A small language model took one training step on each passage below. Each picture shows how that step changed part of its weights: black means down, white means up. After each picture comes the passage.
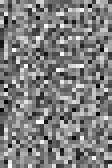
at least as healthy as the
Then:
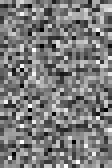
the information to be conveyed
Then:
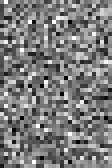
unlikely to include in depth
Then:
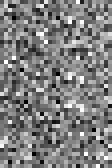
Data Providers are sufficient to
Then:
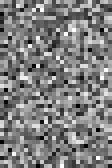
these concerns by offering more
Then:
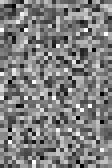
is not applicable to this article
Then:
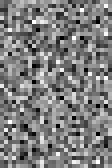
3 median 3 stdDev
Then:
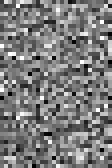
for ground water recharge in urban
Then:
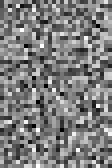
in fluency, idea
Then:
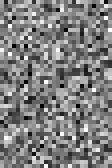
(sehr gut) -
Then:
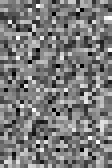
UK composition data is utilised by
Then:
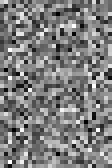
Answering this question may help us
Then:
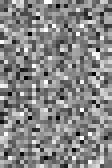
Tiberi T. and
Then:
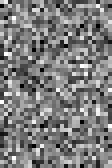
3-D printing in this
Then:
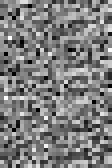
and reproductive system damage,
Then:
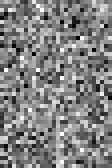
& serum Prolactin levels
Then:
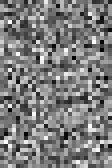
paper served as the separator.
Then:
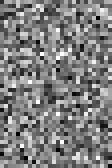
our decisions are commonly affected by the
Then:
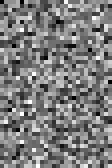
integrated and parallel development processes,
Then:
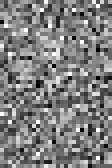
match the vast supply of content
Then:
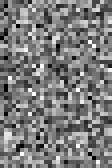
yeast as a model
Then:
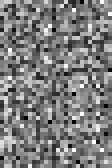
1 can not look in two
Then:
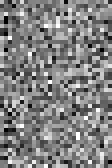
denotes the quantity of training
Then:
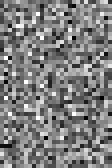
these acts and also implementing
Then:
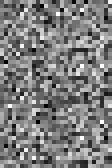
was used for simultaneous
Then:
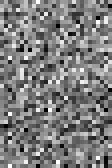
written in shorthand notation
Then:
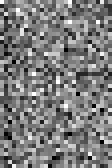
barley cultivars was
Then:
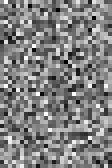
Expanding this gives:
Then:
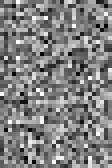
PVDs are extremely
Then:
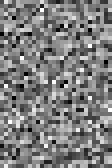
and ζ in formula f
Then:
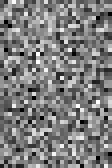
(Delgado et
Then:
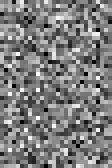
ACCESS Model Evaluation
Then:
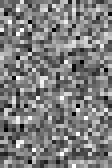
the IMU. Among the
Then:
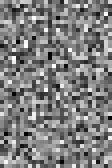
have developed and implemented an independent curriculum.
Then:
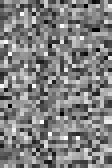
that associated with the use of
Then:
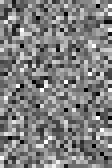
on the nasal septum
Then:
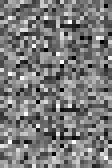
evolution, forged in a
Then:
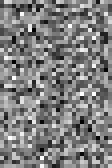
project¹¹, which included a small
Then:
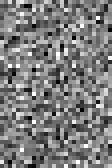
the change in net income for
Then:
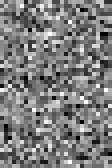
evolution Article History
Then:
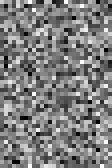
a brain delivery
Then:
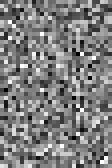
reported as the most popular
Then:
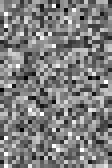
Fig. 3 X-ray
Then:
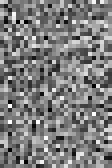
increased income of sample respondents. In sample
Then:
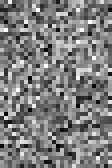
in animals, EPM
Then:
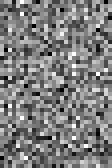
with other PTNs In this
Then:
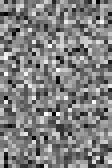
App). The satisfactory validation
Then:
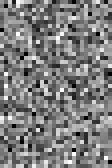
the university for providing data records
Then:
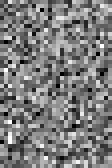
Methods and Programs in
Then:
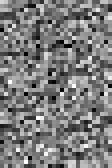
main cause for concern, with secondary schools
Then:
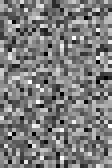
maximizes the net power output
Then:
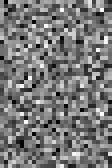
user and checks if there is
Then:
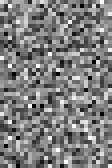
real-time information for making key supply
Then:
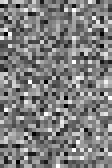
Non-oil revenue
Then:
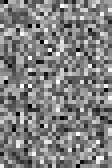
DYSPNEA IN
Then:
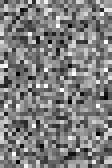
University of Technology, NAWI
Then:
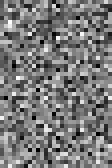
gave **12** as pale
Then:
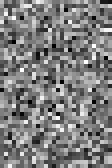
with high transverse momentum
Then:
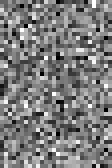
bumblebee and
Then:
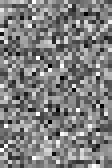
Zhenxin Wu: Research
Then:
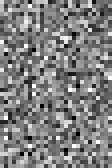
23-item measures three types
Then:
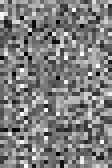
into the golden regions through the
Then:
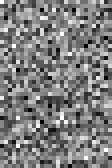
of Gingivitis among 12
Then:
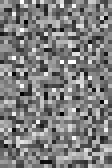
for misconduct.
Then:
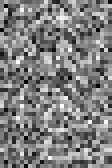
Astronomy for Development
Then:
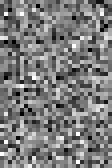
find. While we are pretty
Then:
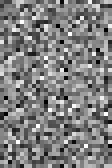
inspiration from the human
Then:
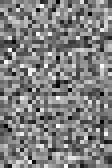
molecules would be advantageous in
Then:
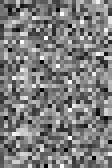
province and eventually this whole
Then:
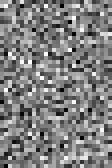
arbitrary onset flow
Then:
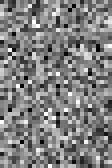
sample means were determined at $p <
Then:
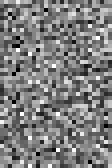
and reading processes take place under physical and
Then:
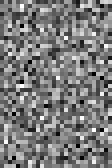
in hybrid seed production.
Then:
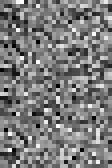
applications for real world problems. These applications
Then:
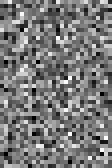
it is not enough for the
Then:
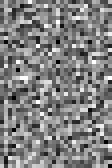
seeking input from specialists and
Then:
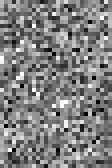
is considered a means to achieve sustainability
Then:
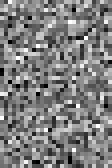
sludge treatment facility and the
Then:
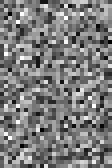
on e-learning systems in educational
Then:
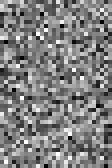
This paper synthesises those discussions
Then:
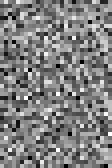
and resulting best fitting
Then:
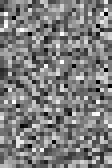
the interference of civil and
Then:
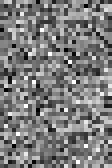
to build capacity for the creation and
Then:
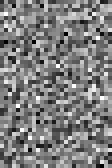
timbre from a score, as well
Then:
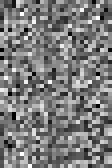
were all performed by electron
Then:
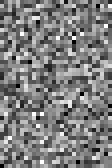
make the collection more vulnerable. -
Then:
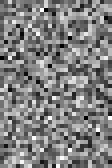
Instead, the both functions are
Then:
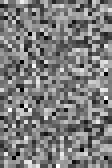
of hypertension, and history of
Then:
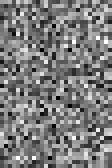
and statistics of the participants were provided
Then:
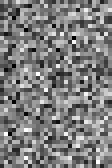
and regulations within real-life
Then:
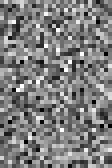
SMR, Muscle
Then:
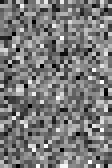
Circle Readings,
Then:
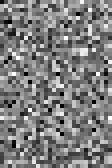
were recorded in the wavelength
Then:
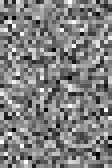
initial stimulus intensity was
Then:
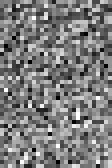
has changed. In fact,
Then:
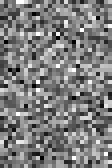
and other university stakeholders' awareness regarding
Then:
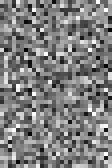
the score. * means the comparison of
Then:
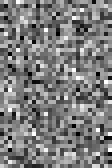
ECG were normal in
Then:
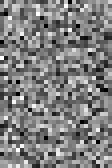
words: Metabolic equivalent
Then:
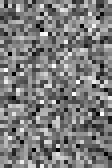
Both public and private stakeholders must take
